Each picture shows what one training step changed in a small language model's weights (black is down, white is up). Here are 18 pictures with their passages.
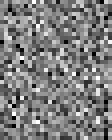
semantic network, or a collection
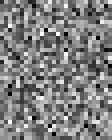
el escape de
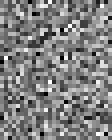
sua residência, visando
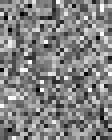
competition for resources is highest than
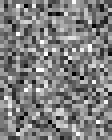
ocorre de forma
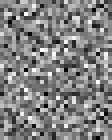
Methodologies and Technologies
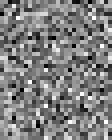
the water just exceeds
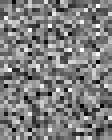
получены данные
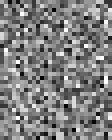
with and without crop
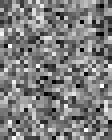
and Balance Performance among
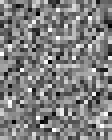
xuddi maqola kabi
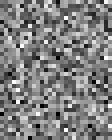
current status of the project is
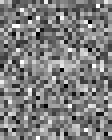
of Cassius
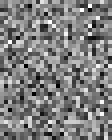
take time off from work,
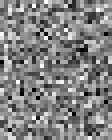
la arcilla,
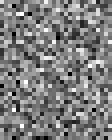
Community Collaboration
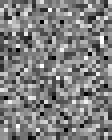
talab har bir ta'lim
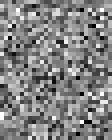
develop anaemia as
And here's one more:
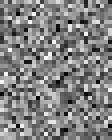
того или иного
